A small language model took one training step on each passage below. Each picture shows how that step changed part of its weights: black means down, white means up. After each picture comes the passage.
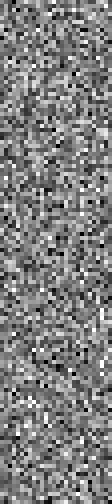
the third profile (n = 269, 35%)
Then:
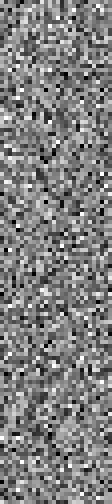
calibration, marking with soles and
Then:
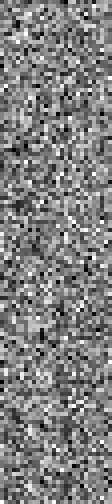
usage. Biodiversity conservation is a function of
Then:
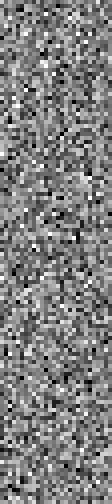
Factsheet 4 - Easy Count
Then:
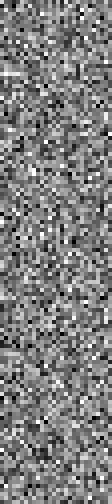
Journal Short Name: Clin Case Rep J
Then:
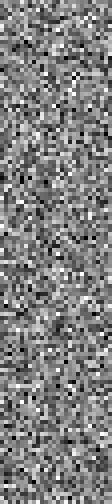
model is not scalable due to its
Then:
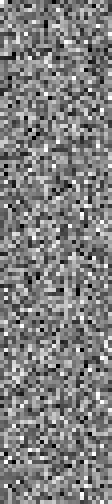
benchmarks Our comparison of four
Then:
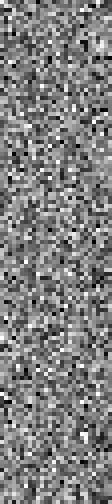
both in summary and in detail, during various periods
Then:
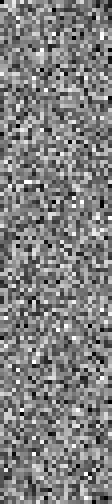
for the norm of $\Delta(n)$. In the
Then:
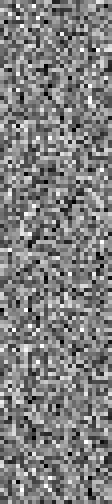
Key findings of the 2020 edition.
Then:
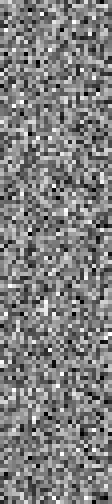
Copper content on the catalyst
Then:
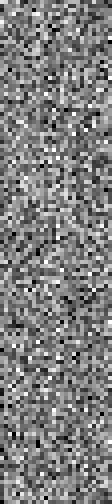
hidden model and neural networks have been trained
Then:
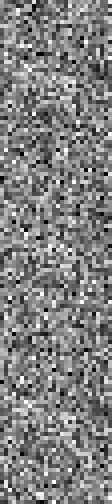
a mix of institutional grants, donations,
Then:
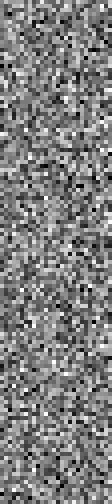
intrusion of Triassic evaporites.
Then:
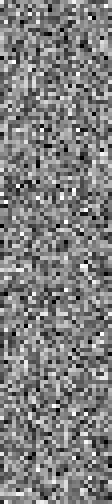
of the meeting. - (1.)
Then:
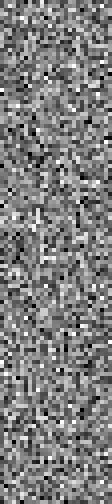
to keep as many alternatives as possible, that is to
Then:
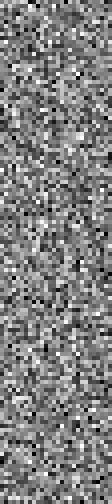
functionality, the scores are added up and then
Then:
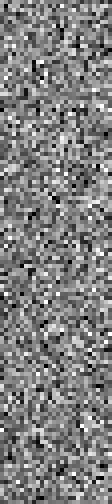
data ecosystem, which in turn can affect certain usability
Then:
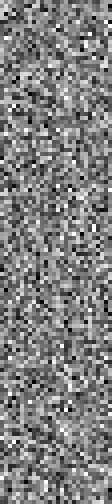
diffusion method. The Bacteria used for the
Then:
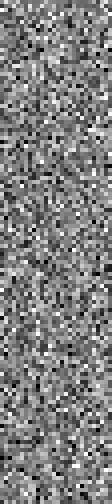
filter (SSF), is proposed. Then, an
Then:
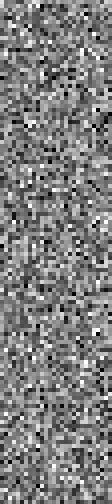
of 1.23, are both reported as never
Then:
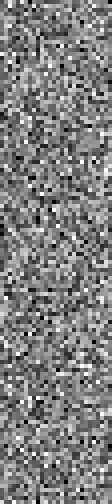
an algorithm. To see whether an algorithm may
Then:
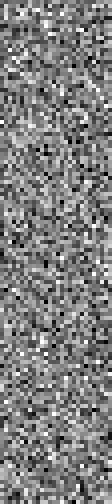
- Stakeholder engagement and narratives as new leverage
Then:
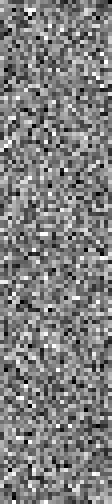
LA. Overall, this research will help
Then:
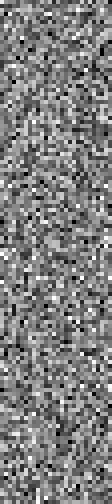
adsorption of gases.³¹ Due to
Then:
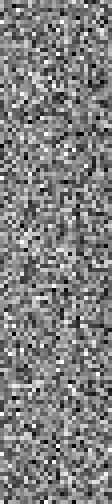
pedagogical innovations, it is logical
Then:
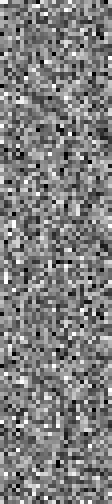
Surgery, National and Kapodistrian
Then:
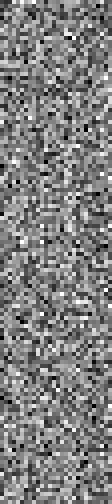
significantly students' achievement in Biology than when
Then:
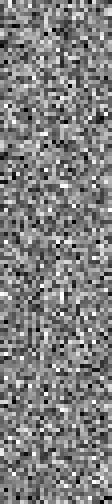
they must be transferred through the foundation into the
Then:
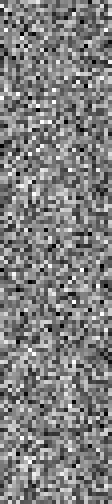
the elements of a portrait program every day
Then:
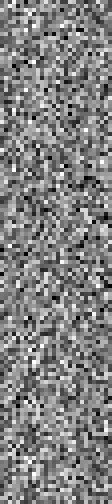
the particular properties of the polymer; particularly its
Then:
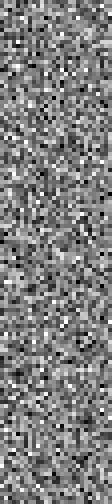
to lower concentrations if toxicity becomes a concern) according to
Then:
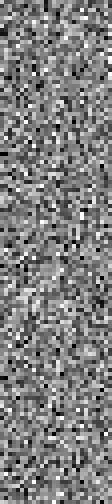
the waters south of Samos Island
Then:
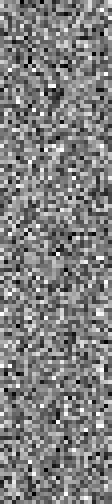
using the Goldmann Applanation
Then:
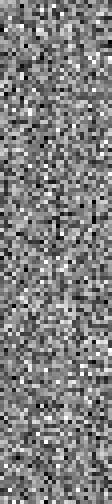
putative cybrid plants. Characters
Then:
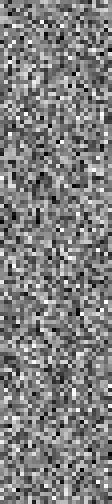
the previous studies which highlight the fact that genomic
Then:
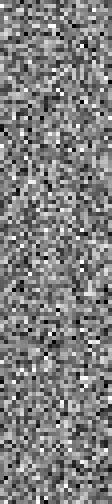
great poetic force. *When I
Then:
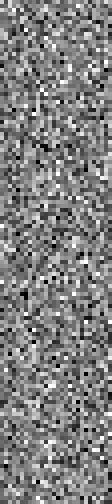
node I broadcasts an ADV
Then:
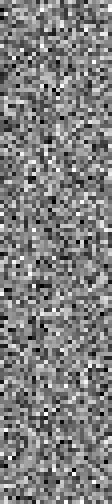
you think that your levels of knowledge are sufficient to
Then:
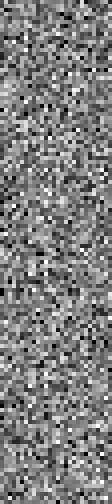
over ten times smaller. All this was similar to
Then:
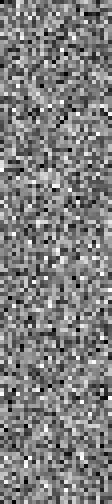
disclosed. Grant information: This project has received
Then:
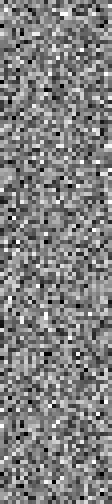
of\ Term\ Cohesion =
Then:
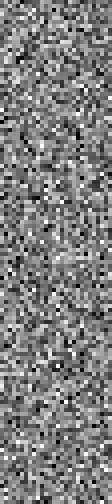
this period to be critical, they note a decrease in physical
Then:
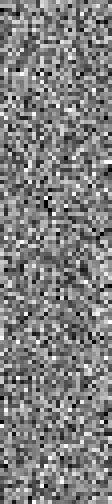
of detailed and related works - serve to highlight an
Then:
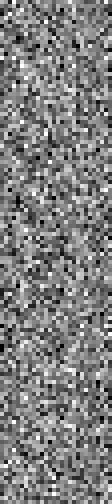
із цим
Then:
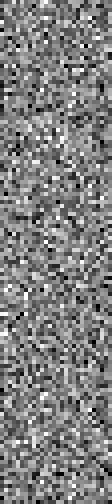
Thus the decision problem is translated into a research
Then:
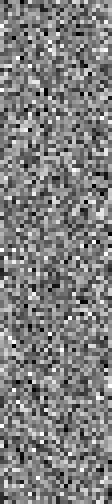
modal attractiveness): in the early
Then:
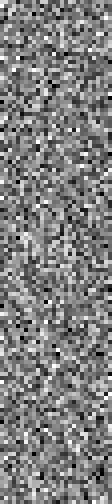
hidden differences between the Korean culture and
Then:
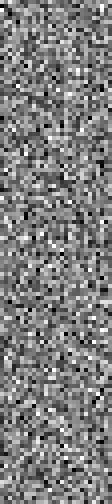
[7, 1]. In particular OWL-S
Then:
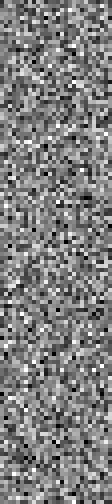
is to evaluate the continuity of this high
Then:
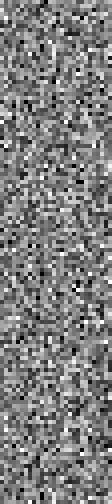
1999. Davis, Angela.
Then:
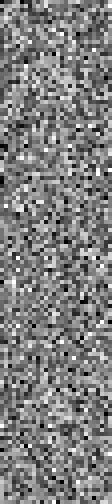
government criminal justice community. In this paper,
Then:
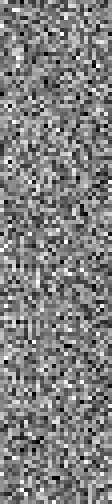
use the elementary method and analytic method to study the
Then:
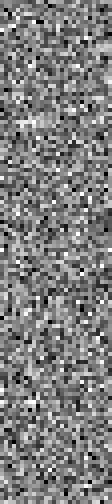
, Ethiopia, January 9
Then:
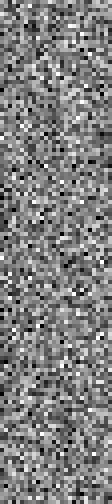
high velocities. 1 Introduction The concordance
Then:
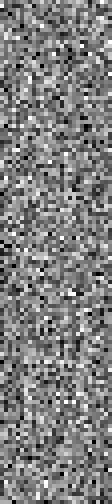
Stored maize 1. Introduction Maize
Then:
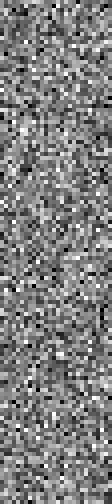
time-invariant system (LTI). It
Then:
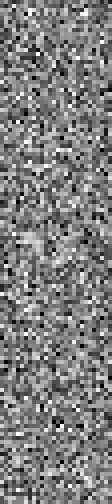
appear extraverted to others in a chat
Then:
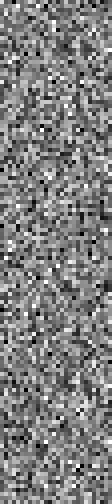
of self-healing efficiency, and highlighted the importance
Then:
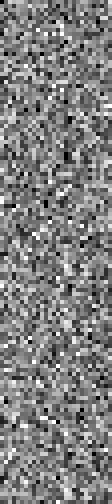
and normalized titles, reducing the initial
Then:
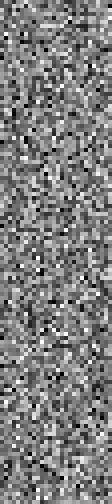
low frequency). In the Figure 12d the 10 keywords
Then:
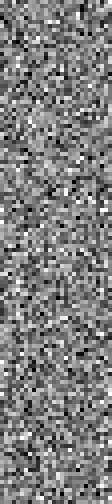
except when fibrotic, hypoechoic
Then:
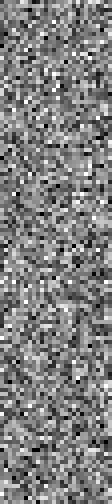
négligent de le faire,
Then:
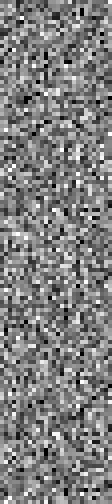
goals, Taylor's Law, time series
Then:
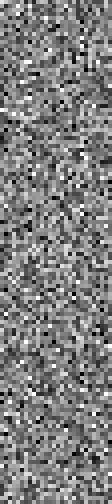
population dynamics of animal species like herbivores,
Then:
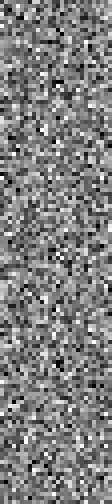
[Wittenburg et al.
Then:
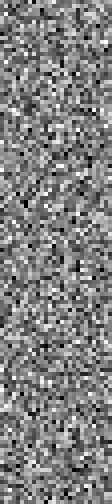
Performance & Culture, Organizational
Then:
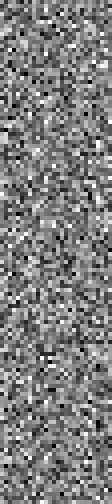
Tumorerkrankungen / University
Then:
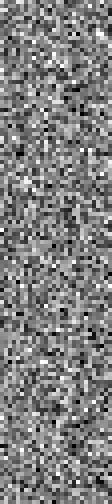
and Isparih reservoirs, and
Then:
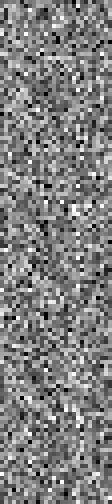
and tangential unitary force-shape responses
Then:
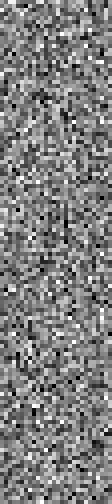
containing these metals (i.e.,
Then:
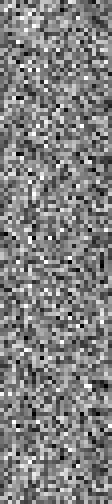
the initiative of the organization (e.g.,
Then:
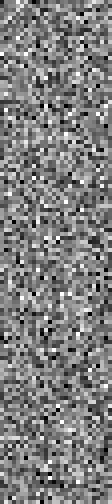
an average score of 50.8. The desire to
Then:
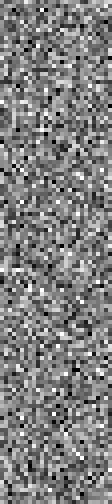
Table 4: Cointegration Rank Test
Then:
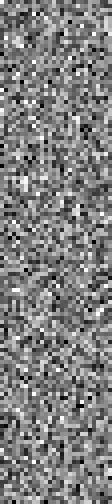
e Letterature, Comunicazione,
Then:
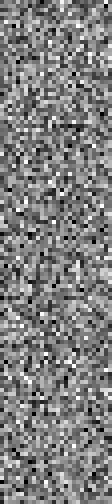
well as employment. The tourism and hospitality
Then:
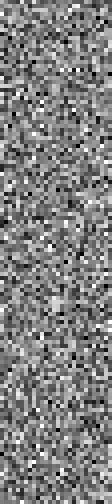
perform researchers' evaluation focusing on and incentivizing
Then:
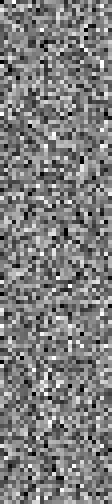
[17]. The liver contains several enzymes within
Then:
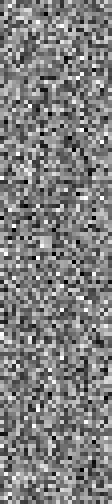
lies in line with recommendations expressed by
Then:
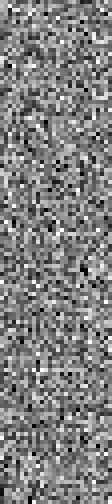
our approach in order to highlight its applicability for practical
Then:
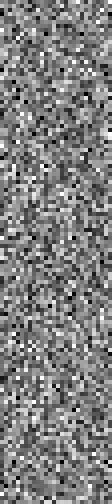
the vacant sites (**Figure
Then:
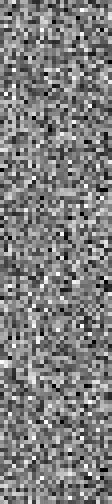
was used by the study to sample the respondents within the
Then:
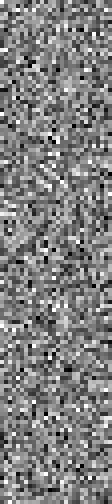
altitude, distribution, migration period,
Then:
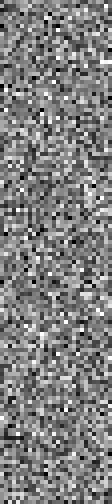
applying the block matching method to obtained blood
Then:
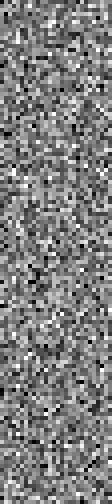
two soil erosion modelling approaches to identify potential sources
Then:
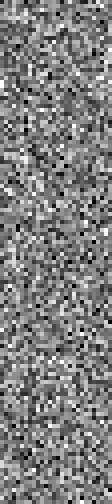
healing of burn wounds in experimental
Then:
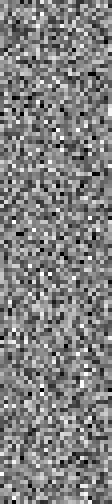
Fig. 5 and Fig. 3). But, even
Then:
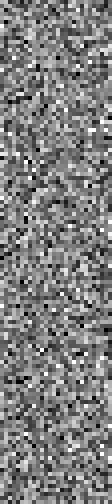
from Dharmadam estuary
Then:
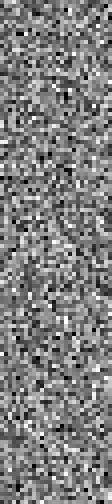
preferred direction for generality/specificity;
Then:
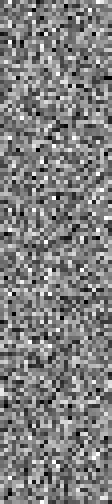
digital units with a wide range of features and capabilities.
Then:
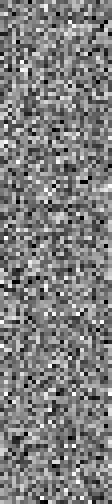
6061 aluminum alloy
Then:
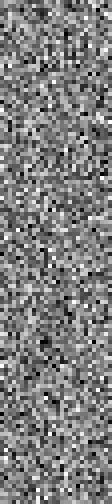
such material. Shape memory cycle showed that
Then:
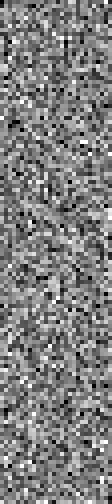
interval (signaled by the described
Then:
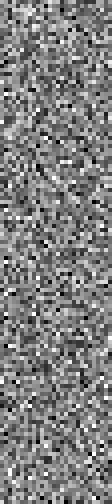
their limitations, they are still valuable tools for effective
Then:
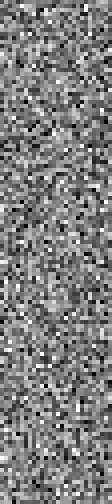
too short fail at the fibre breaking
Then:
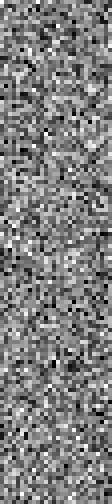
a base di pesce. Quindi,
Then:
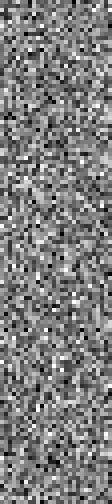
and non-youths alike in
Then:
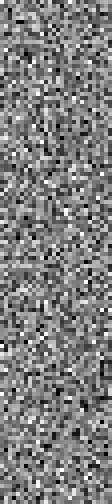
observations (Hou *et al.*, 2020), proving
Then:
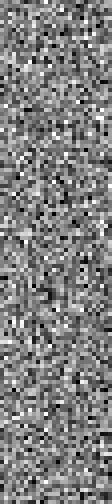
2019, with multi-organ metastases and was
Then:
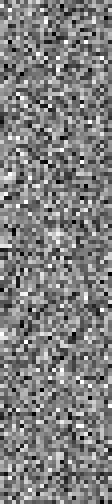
1(Elmenchia): 6 samples |
